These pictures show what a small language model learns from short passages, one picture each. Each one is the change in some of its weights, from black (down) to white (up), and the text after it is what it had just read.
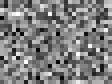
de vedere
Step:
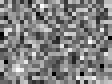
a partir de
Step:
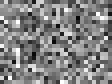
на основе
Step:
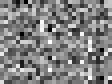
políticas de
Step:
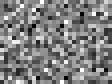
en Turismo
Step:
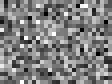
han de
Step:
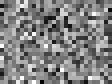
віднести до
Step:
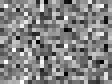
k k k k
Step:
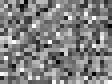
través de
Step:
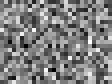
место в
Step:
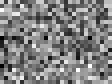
con el nombre
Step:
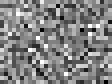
até mesmo
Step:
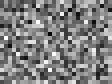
matière de
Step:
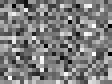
necesidad de
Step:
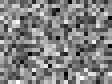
в новом
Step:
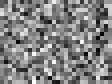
S., Zur
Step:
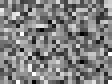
Parte da
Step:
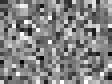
para nós
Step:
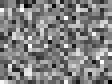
forma, um
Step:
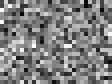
hitam dan
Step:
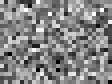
para los que es
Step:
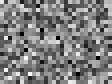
va undosh
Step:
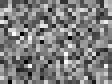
formal do
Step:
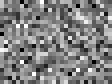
2, para
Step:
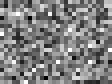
de recursos
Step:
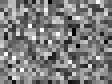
asosini tashkil
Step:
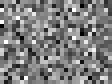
while the
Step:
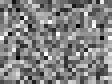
wer infolge
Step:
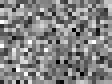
été menée
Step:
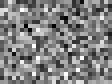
obra para a
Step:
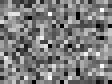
no solo
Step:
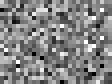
исков о
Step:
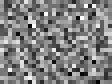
the source
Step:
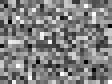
detrimento da
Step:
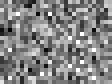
que eles
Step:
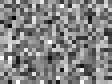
sin raíces
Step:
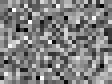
escolar como
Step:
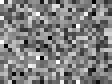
chiqish uchun
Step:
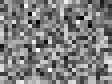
bij de
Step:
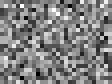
Mas o
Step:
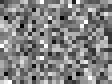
себя не
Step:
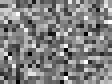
qui font
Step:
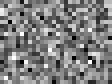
dan nilai
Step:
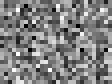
or other
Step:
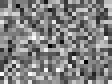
the process of
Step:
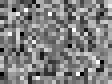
el control de
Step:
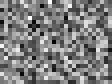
не були
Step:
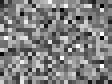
será en
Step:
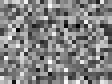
die Rede,
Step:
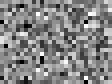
der HAW
